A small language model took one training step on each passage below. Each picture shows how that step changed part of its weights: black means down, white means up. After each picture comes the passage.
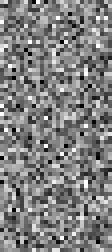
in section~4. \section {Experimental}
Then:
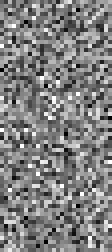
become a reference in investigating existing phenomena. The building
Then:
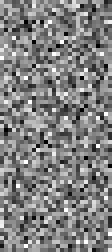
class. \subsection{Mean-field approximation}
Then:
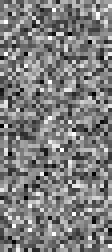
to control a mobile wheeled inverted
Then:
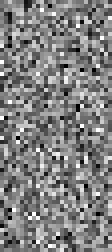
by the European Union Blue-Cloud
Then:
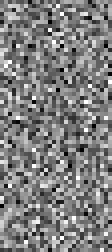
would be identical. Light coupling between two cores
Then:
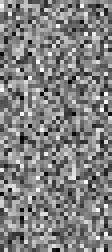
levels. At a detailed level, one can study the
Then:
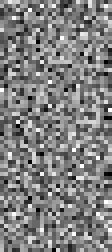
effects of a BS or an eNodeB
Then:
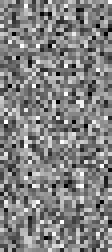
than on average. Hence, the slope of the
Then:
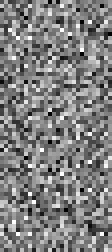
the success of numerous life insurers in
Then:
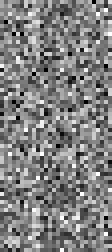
limit; there, one has $B_i
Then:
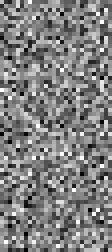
network of actors forms a squared matrix, with
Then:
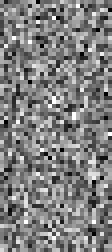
contribution from the beneficiaries. After the signing
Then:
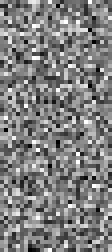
( i.e., high $T$), these curves
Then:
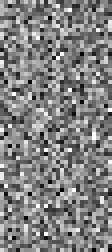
quest for justice, recognition, and integration.
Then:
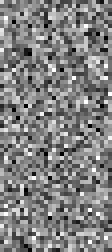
Results.} \label{ablation_fig}
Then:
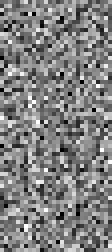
map, but this time measured after application of an electric
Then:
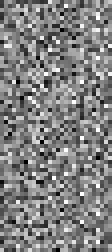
& \quad \textrm{if} \quad &
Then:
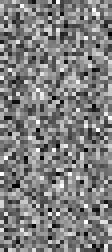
driving roadside and video survey, and (4)
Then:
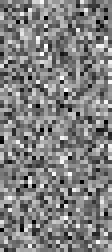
H_1 : if Hausman test of
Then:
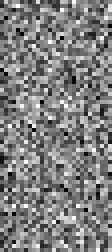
are not expressible in terms of the fundamental
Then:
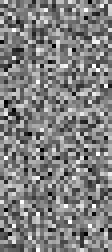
also maximum (41) and minimum in T4
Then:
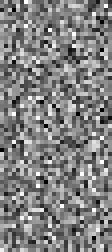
fibrous nature of the material. The fibre
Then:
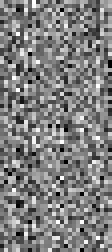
provides the network the information needed for communications purposes,
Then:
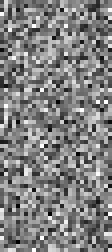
the logical self-consistency of
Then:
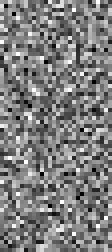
To fully exploit potentials in *S.
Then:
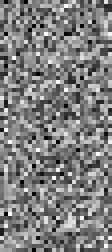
prominent feature in Fig. 5 is that
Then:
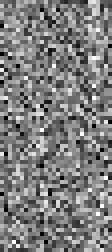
supernovae provide laboratories for studying
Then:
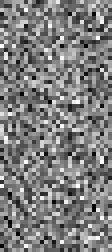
3—5 millimeters in length. has
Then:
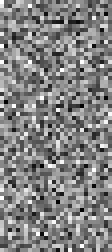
patients' family, should be conducted to ensure the best
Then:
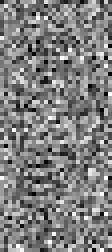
a given energy it is `entropically
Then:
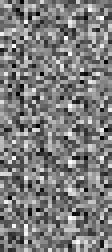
Daptomycin etc. for the
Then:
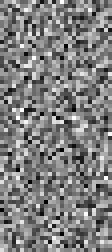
were previously trapped in the ice. This release
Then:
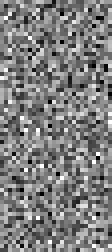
spectroscopic properties) and it is then doped
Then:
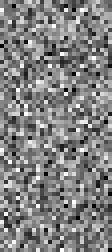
C}$, however, $\Delta$ becomes vanishingly
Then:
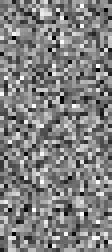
evidence demonstrating the considerable disability provoked
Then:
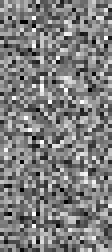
gdje je trenutno
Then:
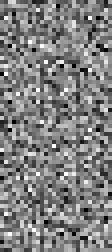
presented in Fig. \ref{f3}. According
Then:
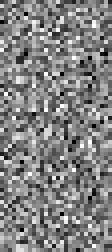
and management of other research outputs. I prioritize
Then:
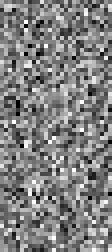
chemistry of exposomics. The proposed chemical
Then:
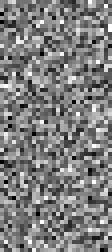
to 750 W in pulsed mode and up to
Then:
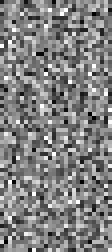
data. Peng et al. (2023) propose
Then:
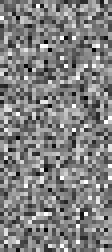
been shown that $\gamma_z$ will be
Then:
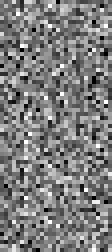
of our education system in Nigeria today, and employment
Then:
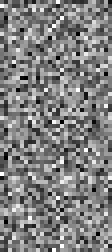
management logic and task description can make use of
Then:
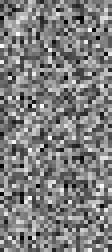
the Os ions are in one of the two
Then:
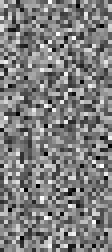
wall. A thin boundary layer is created above the lower
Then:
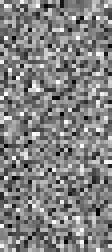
images iteratively rescaling the continuum image to
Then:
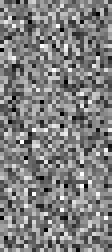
from the data loading operations. The schema comprises the
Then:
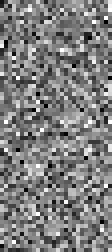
for smaller $(\lambda / M^{n-3})$.
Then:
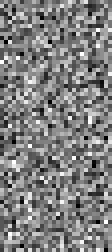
to promote emulsifying at the time of
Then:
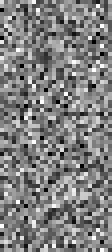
of two flat composite panels joined together at
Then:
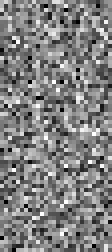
in an open circuit at $h=70
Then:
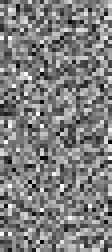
innate but are developed through deliberate practice
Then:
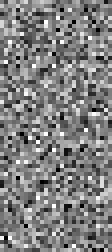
facilitating decision-making on vaccine
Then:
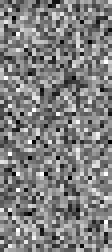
differ with respect to their socializing skills. Using
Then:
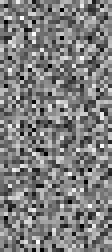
isosurface are located in the region
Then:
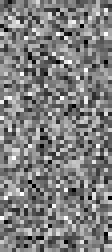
error results are highlighted in Table 6. The activation
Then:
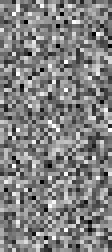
of spiral arms} \author{K.
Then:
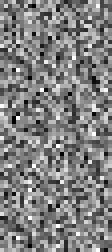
of users on mobile devices. The subject of this
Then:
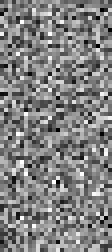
increasing the strength of such attacks grows approximately linearly.
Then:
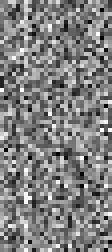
the risk and the sex of the worker.
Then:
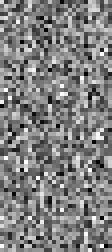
during the ICU stay Particulars
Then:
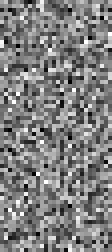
Even Apical Periodontitis In
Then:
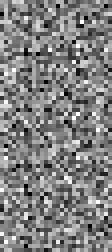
State Information - Reference Signal}
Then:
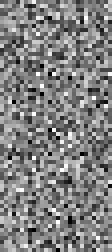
the tree cooler than the ambient temperature.
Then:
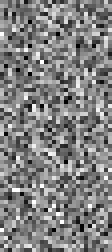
radius is similar or smaller than the convolution kernel.
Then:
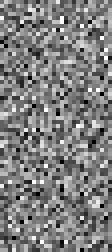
lost his job because there was no
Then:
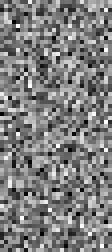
cycles in grammars built from
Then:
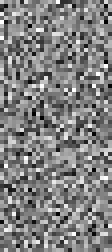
prostitute"), which may have been a heart
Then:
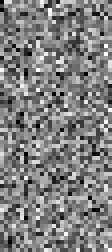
(1994) *Protecting the built environment:
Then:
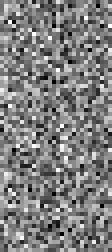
we do not find any significant simplifications, so we
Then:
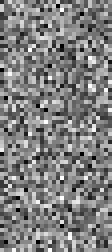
– original draft, Writing – review &
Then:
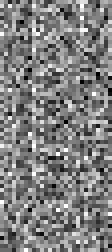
the explicit covariance under the perturbative duality group
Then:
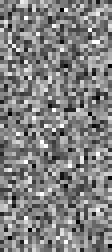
(dashed line). The simplest interpolation between the
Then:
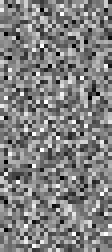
trajectory, heat is a stochastic variable, having an
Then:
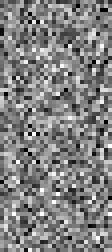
function as commensals in a specific body site are
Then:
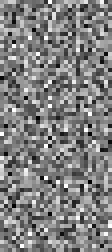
the possibilities of ICT, it was discovered.
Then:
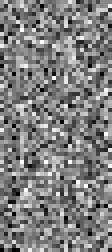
support from the Korea Research Council for
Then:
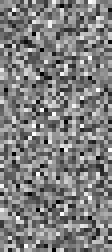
been seen as more ad hoc. Issues
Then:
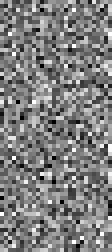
average RT for unexpected stimuli to be
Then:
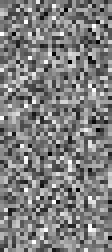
"Pronouns" and "Verb
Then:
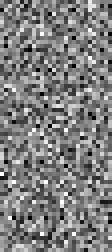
fractions if we use the SWCX spectrum
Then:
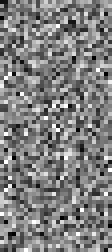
the number of free parameters that might be involved in the
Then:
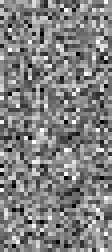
\item detection efficiency: $>99$~\%,
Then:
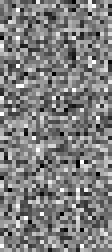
background, PHENIX has extracted direct photons
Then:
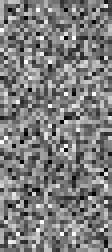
of the $\mu$G magnetic fields observed in galaxy
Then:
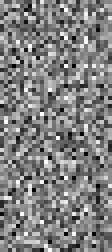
of the actual elevation angle $\alpha$ to
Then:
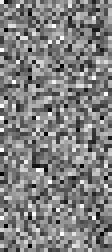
by Poisson bracket operations should produce 15
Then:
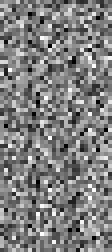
science and technology teacher educators. Item No
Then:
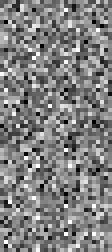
range in $\rho_o$ and $n$
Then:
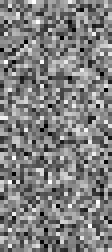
O-mode current $J_z$.
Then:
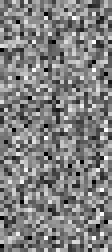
79 per cent of the world's population, mainly
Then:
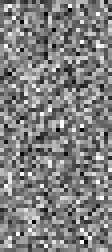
the device (spin-valve is closed). When
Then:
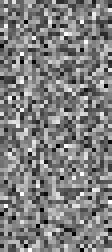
in Figure 1. There are also specks of noise
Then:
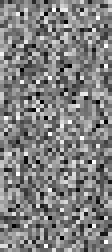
incorrect model $\mu_n$ is assumed.
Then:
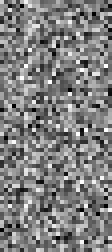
the maximum $d$-coverage,
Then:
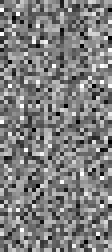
app use is significantly related to well-being and here
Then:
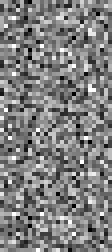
intensities recorded by VSII telescope 3
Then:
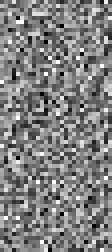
impact could be beneficial. Support for
